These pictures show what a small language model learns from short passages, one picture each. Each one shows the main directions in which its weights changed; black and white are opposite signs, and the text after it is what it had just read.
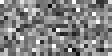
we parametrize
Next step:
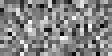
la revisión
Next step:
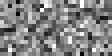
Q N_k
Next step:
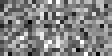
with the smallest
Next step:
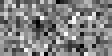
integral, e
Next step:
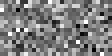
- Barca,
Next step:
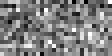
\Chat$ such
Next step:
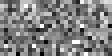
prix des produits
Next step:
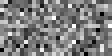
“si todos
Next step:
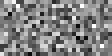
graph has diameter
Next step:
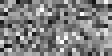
one of the following
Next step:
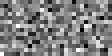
a common
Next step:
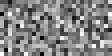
expressed in
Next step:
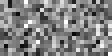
x_n$, which
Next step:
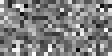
base points, then
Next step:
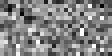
central limit
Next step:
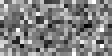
and practical
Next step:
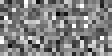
continuous linear operators
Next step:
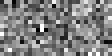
the corresponding estimates
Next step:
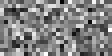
саме на
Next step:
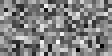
surface, then
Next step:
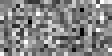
expande y
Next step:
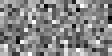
is actually
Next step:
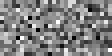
the intensity of
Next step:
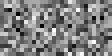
algebraic Heun
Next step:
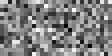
For example, it
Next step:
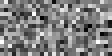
to the sequence
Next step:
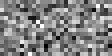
as follow. In section
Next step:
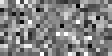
forms} Some
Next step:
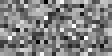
exists a coherent
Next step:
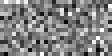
\text{ for }
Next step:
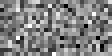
was initially
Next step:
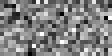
$i$ from
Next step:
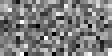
to define properties
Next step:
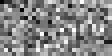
one. Denote
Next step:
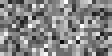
< 1$, we then
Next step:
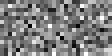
to a total
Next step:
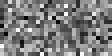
% URL of
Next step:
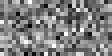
By the induction
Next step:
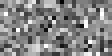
\right) $ as
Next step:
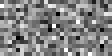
into account that
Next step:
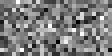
trace relation
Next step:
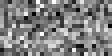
integers inside the
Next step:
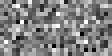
and $gi\in
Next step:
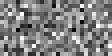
Inequality for
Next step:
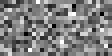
If $G$
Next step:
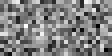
those of Theorem
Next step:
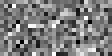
Nem todos
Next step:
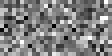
One. –
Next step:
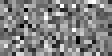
extremal functions for
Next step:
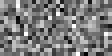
que para la presente
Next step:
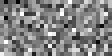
Since, for $n
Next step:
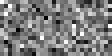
of China
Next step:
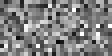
moduli space
